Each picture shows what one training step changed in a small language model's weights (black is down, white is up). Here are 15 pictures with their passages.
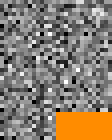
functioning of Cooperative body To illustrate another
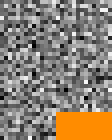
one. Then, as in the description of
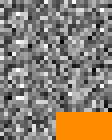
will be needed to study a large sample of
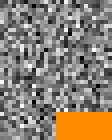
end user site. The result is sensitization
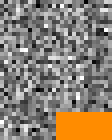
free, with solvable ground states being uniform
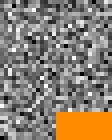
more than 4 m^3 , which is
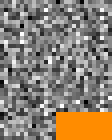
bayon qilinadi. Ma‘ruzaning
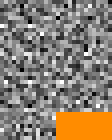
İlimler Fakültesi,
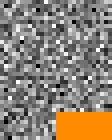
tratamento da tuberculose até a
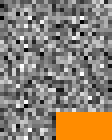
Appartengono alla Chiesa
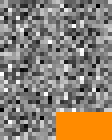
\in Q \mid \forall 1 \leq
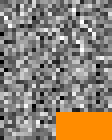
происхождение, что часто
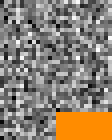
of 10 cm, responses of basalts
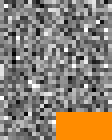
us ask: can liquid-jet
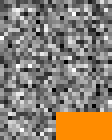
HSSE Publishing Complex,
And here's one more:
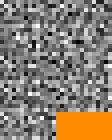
the coefficients and the degree of the polynomial which
